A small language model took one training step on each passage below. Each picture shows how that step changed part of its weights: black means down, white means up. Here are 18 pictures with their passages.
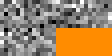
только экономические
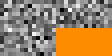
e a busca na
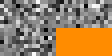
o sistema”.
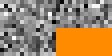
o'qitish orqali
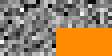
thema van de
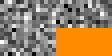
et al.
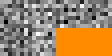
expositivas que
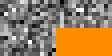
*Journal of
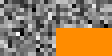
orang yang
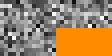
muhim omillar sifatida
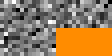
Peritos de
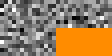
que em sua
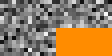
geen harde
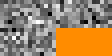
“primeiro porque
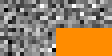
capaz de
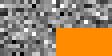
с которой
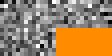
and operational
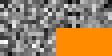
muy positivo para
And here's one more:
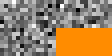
história, o
